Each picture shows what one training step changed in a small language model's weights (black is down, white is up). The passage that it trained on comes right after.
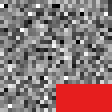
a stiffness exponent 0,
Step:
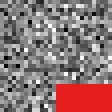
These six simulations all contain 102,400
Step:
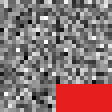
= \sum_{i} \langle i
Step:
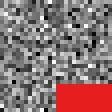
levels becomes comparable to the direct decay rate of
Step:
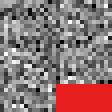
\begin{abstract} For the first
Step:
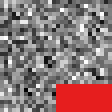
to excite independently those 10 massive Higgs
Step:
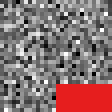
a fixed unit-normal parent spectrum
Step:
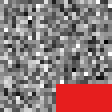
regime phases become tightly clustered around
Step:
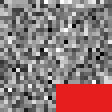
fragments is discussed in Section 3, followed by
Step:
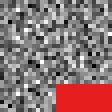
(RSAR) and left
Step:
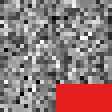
convergence angle avoids the intersection of
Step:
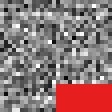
finding a black hole with a real scalar field
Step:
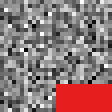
NVIDIA RTX
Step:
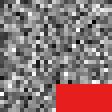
of $K_{L}$ nuclear interaction.
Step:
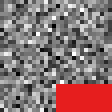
the formulation of the effective ChPT
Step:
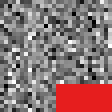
of $\psi$ are actually decoupled
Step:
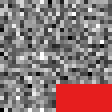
greater contribution of thermal noise. The noise contribution
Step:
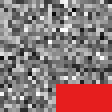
PID system are removed. Furthermore,
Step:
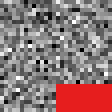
study another constant generator $B(\vec
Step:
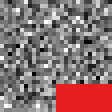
few words what they saw and
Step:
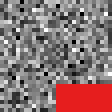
a population of weak {\MgII}
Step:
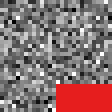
PSP shock crossing. This analysis is carried
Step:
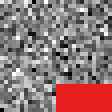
in the Gaunt factor, and therefore most
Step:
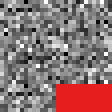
time, using a double time-slice
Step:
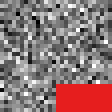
the same representation for $\psi_L$
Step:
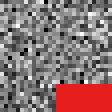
turn, benefit medical visualization.
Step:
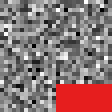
The PW cutoff is 60 Ry for
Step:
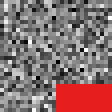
is supersmooth, a
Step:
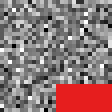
fidelity and rate of entanglement
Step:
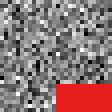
the percentages $P_H$ and
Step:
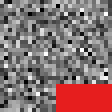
a single nanoparticle which is usually different from
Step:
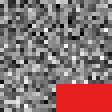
across different measurement parameters: (a)
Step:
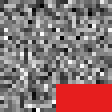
we selected the U1 and U2 parts
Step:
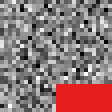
edition.'' By SU(3)
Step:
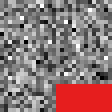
a reparametrization of the time
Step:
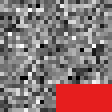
The main discrepancy between the two samples
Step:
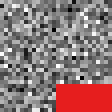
the treatment aspects. Next, we
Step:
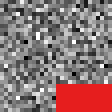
produces the lighter neutron-capture
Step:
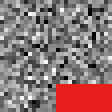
probability for both $i$ and outcome
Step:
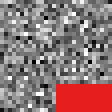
turn can lead to concrete actions by
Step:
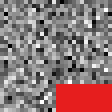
repulsive interaction at small distances is
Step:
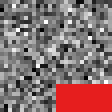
{d\varphi _2\over
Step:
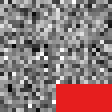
features, following and extending approaches previously implemented
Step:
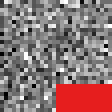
model that is becoming more and more
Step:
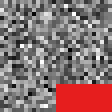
researchers. These efforts could yield a significant
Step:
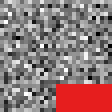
used in the sensitivity analysis by the
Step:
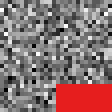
The STC state emerges.
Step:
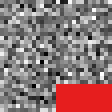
Overall, while the impact of stress
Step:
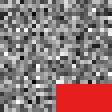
We start with equal dynamical quark masses \(
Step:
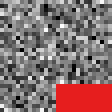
gauge coupling constants, respectively. Because of the
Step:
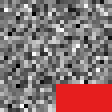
extra electron, each Ni brings two
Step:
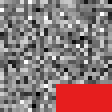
number of scheduled ports is investigated
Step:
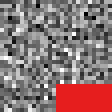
dissipation measured for up ramps
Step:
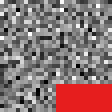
we again have a $t$-channel projection
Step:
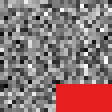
of (1)). The SLAC scaling
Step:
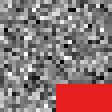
boundary condition for the field $\Psi$ near
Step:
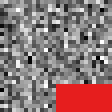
for $(v_D-v)$ instead
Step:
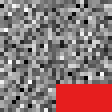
the non-gauge-invariant nature of
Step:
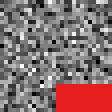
shift ratio of -2:1.
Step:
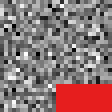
The~obtained results can be employed in
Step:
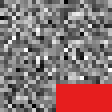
it through maps or augmented reality.
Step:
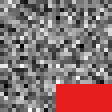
to 1 at all wavelengths. O corresponds
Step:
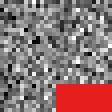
deal with more information and learn better.
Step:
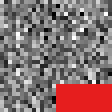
a free-electron metal-like dispersion and
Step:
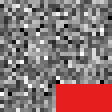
evolution of the total energy for the runs with
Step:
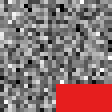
absorbs energy released by accretion)
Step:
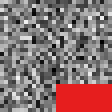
in {\it Burgers-like}
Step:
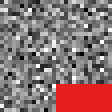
variety of stellar population ages and
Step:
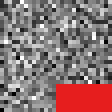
that leave the lattice action invariant. It
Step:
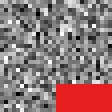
given $s$) agree remarkably well with
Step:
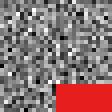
is by using the ``import file''
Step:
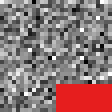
thus refer to chirality and the four terms
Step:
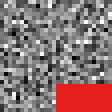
\approx 0.09$ and accounts
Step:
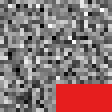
deterministic polling because packets could be received
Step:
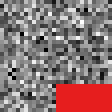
to severe abrasion
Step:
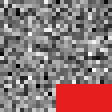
only model parameter updates are shared,
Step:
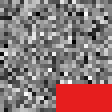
is a 0-form depending on the
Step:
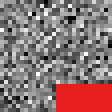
peak or shoulder instead of a
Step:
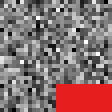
Commerce, National Institute of
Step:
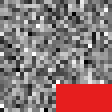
value of $R_d$ at
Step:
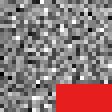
also been considered, and have very similar
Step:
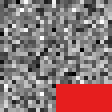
and Romo M 2006 {\em
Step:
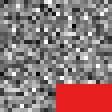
be used to speed up the corresponding
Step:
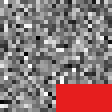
expected, but it still continues. According
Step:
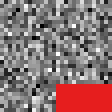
each case, a highly controlled coherent excitation
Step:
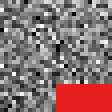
program, we use a method similar to parameter
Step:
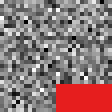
our current computer capability. However, we
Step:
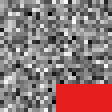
Chemical potentials are usually assumed to
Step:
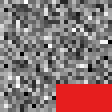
($B$) affects patterns of diversity in a
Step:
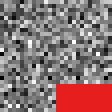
disks from their velocity maps, none of
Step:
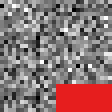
the model gets updated according to
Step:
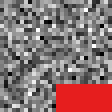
chiral multiplet $\Phi^i\sim
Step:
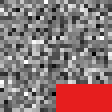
variance of the quantity being approximated, the
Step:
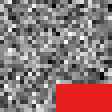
the instability emerge bright solitons as
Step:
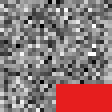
Sanglokh observatory in 2017
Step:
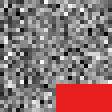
the universe, ensuring that we only
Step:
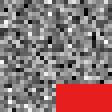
trajectories $q^{\prime}(t)$ which
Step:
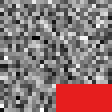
survey data. In the case of
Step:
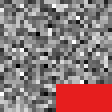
\textbf{Lifetime measurement of three
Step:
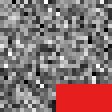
et al. in preparation), which
